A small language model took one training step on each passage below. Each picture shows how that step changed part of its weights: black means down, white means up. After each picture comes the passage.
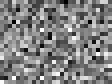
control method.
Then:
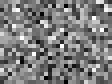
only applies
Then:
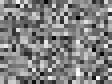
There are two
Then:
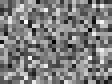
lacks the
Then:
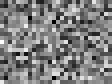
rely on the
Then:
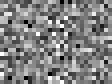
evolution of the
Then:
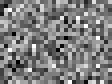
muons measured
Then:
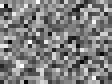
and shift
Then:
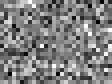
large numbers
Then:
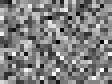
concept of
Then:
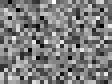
the cases the
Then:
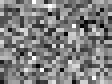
– Junio
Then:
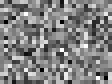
curves are for
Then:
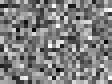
region. This
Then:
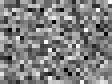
impact of
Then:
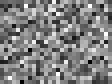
the reverse
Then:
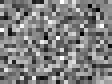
do nível
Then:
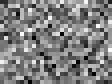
below —
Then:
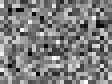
Let us consider
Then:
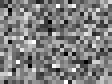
it possible to
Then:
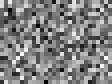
te passen
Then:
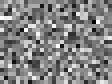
model and shows
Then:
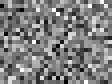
that particles
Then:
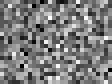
in units of
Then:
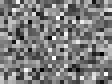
the quantum
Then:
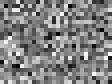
that, based
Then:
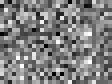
equations in a
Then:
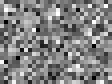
because the function
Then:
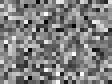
until the
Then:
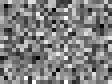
of the differential
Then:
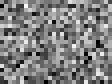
obtained results,
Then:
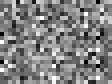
suv va
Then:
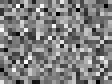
cabo por
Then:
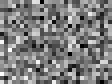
and omit
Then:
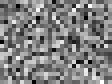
public și a
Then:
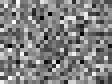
do mês
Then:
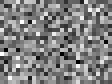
even in the
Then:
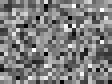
e Renata
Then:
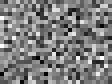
and the second
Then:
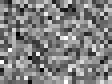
of $\rm
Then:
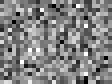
bir xilda
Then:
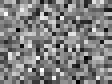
угля в
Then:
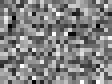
identificare a
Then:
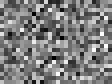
a finite
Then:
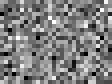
beim ZK
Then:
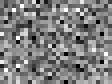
this value there is
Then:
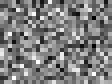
teoriya i
